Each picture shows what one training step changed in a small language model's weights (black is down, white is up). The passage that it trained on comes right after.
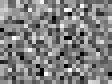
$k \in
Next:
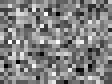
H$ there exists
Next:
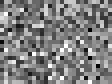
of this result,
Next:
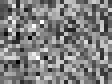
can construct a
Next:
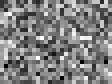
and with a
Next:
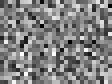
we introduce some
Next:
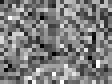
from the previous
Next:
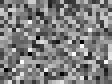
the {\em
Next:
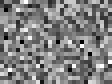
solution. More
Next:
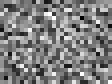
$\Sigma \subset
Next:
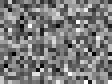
are jointly
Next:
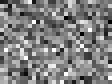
by proving that
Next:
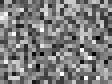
of its elements)
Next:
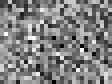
on the sets of
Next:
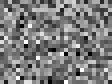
are represented by
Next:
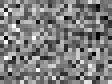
denoting an
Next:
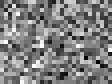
this leads
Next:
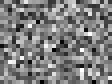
characteristic 0,
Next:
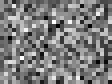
obtain, that on
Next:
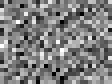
of Ref.
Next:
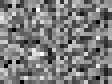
able to
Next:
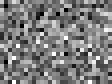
\newblock In
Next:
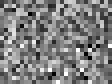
holds for all
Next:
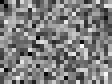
The {\em
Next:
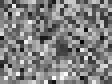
this methodology only
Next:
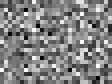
a wide
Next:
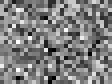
that it depends
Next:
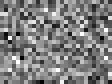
as particular cases
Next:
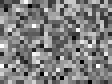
solution of the real
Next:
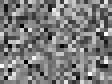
c}$, the map
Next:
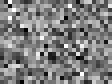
lie on the
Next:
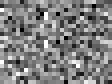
\in V
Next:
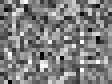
fix $\xi
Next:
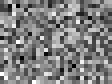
set of prime
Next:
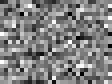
We also have
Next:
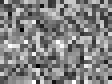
any concrete sequence
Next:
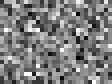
time step a
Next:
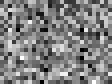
the structure formula for
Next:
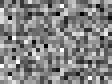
in question
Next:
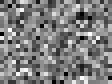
equivalent) prob
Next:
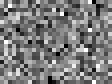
for functions which have
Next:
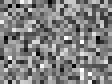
type $\Phi$
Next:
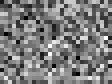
upper left
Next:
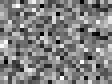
of One
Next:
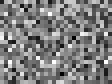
all the terms
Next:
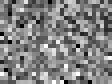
been proved in
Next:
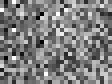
\zeta =
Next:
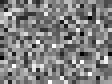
and $Y$
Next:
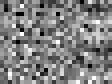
Our first main
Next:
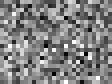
say that
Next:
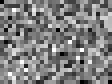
$F$ then
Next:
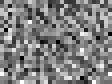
the second equation in
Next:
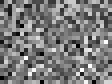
allows us
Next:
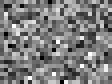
more precise
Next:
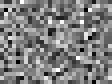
the bug's
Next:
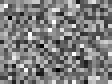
u \le
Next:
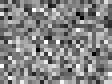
n$ we define
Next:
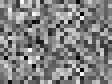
the ternary
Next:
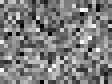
a reference
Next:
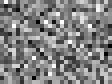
we put
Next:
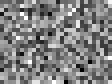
elements are grouped
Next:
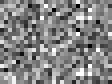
(d) implies
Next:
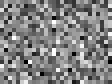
(use the
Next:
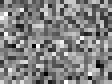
of weak solutions with
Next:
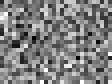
of $f$
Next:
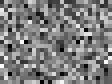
the regularity
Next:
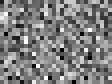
of decay
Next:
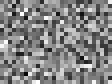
of finite complexity
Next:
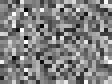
will then write
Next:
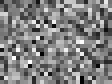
as well. The
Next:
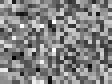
(up to
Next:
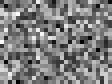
be a point of
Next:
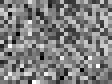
the method of Lemma
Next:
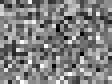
if $\gamma$
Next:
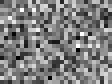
is a unique
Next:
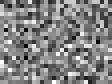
if and only if
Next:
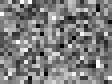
adding any subset
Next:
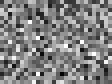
the proof.
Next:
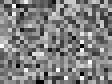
family of
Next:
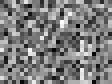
time interval
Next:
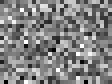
is represented in
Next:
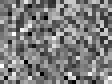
work, the
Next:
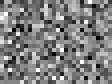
of an upper
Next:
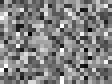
of period
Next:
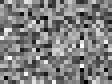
3 classes:
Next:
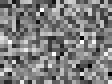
identified if
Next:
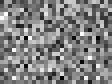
of all finite
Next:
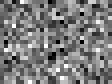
write ``We
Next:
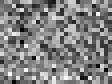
theorem (see
